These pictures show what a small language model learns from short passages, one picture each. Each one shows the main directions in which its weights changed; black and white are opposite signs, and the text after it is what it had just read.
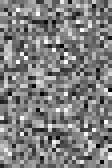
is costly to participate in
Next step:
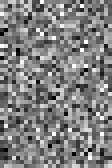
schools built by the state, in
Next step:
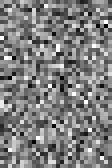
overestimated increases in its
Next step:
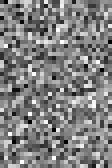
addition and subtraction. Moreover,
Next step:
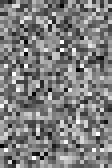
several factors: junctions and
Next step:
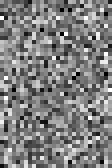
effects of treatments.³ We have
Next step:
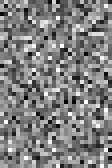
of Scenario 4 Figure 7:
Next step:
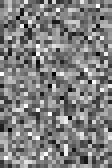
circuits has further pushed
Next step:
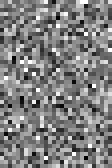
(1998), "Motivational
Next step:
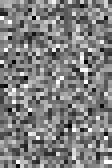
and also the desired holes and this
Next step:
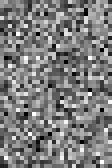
indicator of transient disturbances and
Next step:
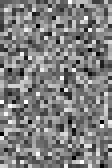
music for each time frame is
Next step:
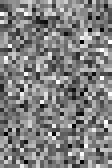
on the development of scientific research.**
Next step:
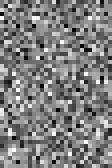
significant at level of 5%. The coefficient
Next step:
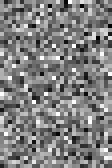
foundation and is mainly used in the United
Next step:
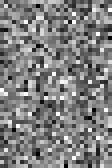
RiVe example is
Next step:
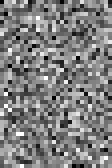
to the better accuracies than the
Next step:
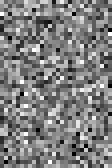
from the known topic on phase
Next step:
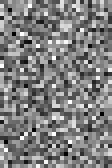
its true behavior. This scheme can be
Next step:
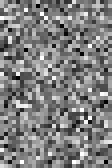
more intelligent than the first
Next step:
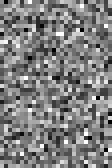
to provide a more richer urban
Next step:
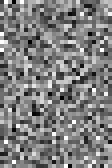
eye gaze estimation system is
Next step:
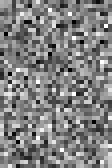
steel reinforcement after cracking.
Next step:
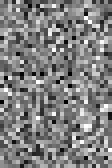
In effect, it could be possible to
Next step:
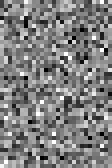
research objectives. Content Analysis and
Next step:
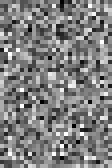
tools taking into account both the particular nature
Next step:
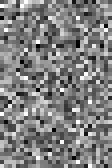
C-type mesh is generated on the
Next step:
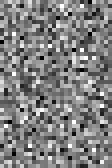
conditions of inflammatory process initiation.
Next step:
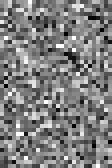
only to the left from any node
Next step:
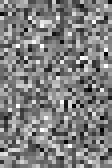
of these diseases, were revealed. In
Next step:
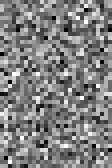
Dodder river basin. Since
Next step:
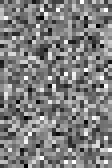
Sahih Muslim.
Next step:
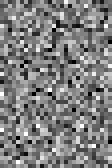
synthesized nanosized Fe^0
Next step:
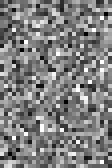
ANN came second, both with accuracy
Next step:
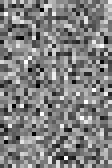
average Apgar score at the
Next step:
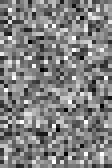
the product, not only the
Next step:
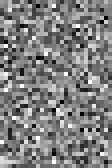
the Surgical and Research
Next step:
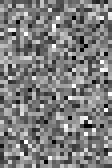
form drag, acting on the
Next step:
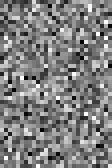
Medicinal Chemistry", 2nd
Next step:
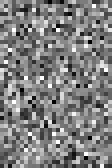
shows that most 40% of the respondents
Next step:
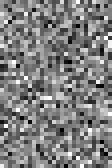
the color scheme used in VMS are
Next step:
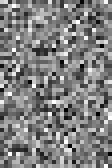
system was configured to send
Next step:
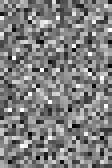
of collective action and which actors should be
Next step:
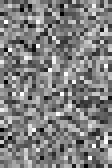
serving as a venue for
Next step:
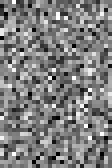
agreements, which began several
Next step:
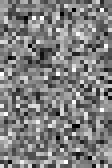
of the gravel studied is presented in
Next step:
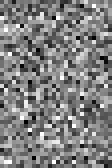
defined as the scientific study of behavior and
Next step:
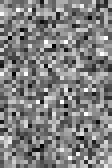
in the fight against crime.
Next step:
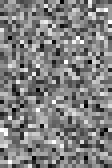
this model demonstrates high flexibility and
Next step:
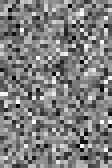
sponge would not affect physiological
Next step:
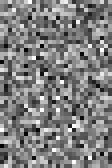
player to earn more money in
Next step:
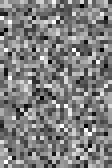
and challenges identified, the main
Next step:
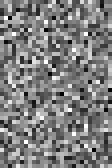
2.99% with linear load,
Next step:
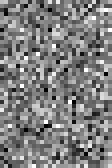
pandemic, the authors provide a
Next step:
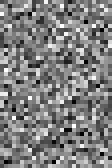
water. Table I. Solutions and
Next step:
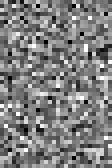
close ties between NATO and
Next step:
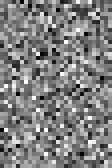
a Creative Commons license
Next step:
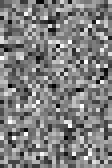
and accurate method for predicting
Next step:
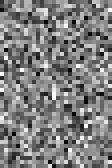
test devices, V_{GS}
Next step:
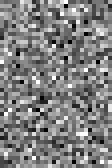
been exposed to, and even produced,
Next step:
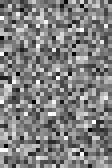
dispersion capacity and minute size,
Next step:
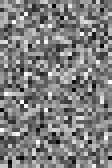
are used for medicinal purposes by traditional
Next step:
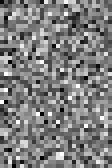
A. Hritankov; 1
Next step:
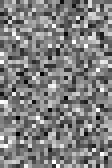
the dry and intermediate zones of Sri
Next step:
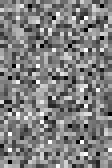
\times (n+1)$ matrix
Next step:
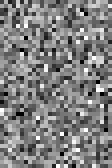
important factors in enhancing the effectiveness of financial
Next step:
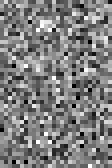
of sporting themes can be seen
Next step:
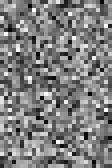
Gorkhas recruited from
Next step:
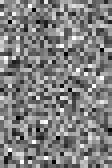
Transition to the outer
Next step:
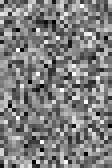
to a circular way of thinking, from
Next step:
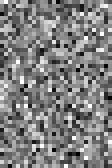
of the present study arranged by
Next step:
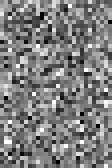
on unsmoothed data;
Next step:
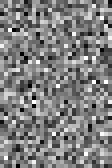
could be used instead, but it would
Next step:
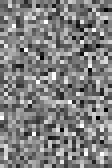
degree, or 105 credits
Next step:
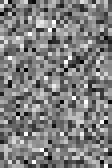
to calculate the electrogenicity of a
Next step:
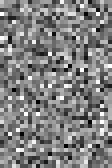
both flexibility and endurance—two
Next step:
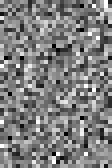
as to how they may interact with,
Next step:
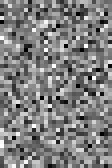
between international law and the national application of
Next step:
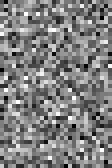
are obtained, polished and tested for
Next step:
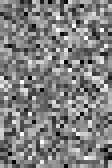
been reported in recent past.
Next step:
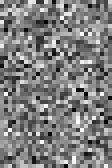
to the Organisation: A
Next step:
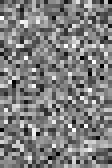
Marxist socialism, it aimed
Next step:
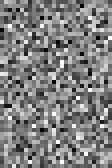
method of breeding, and
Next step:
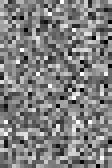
this is enough to support all the temporal
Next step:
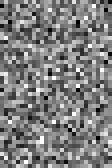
does not rely on any assumptions
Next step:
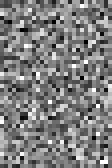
and mental, representing the behavioral and
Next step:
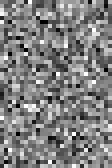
with the goods or services used
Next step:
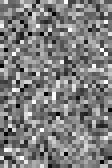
clear labeling and explanation? Do
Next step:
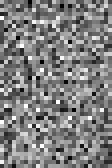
along with the exact approval date.
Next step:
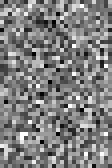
to perform a task, achieve a goal
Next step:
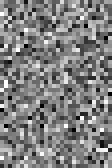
the role of business in society through research
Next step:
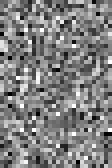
design could be used to follow up on
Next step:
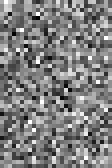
decoupled. In an actual
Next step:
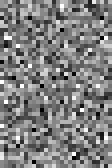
channels at a bit error rate of
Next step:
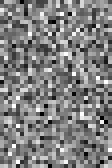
their part, act as prompts
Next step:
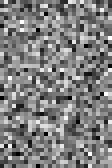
find that some dynamic capabilities are meta
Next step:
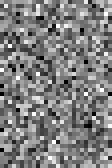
curve predicts that a square-free
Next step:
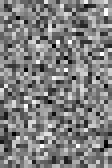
Morgan 1925. Distribution: India
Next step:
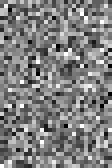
Vemballur** in partial
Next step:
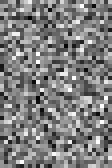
occurs in the resin rich pockets
